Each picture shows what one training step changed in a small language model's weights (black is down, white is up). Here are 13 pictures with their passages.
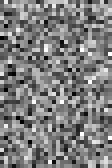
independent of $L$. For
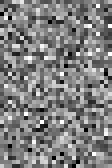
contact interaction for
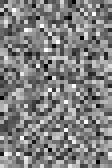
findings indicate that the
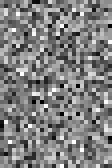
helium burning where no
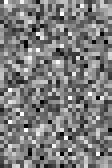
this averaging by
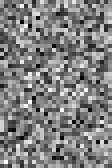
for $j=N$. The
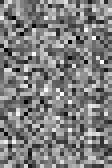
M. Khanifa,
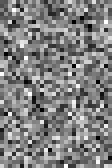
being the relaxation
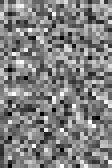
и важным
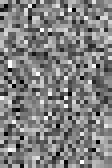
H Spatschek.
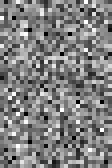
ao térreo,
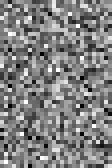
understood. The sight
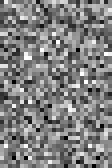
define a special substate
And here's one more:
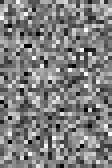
Толибова Ш.
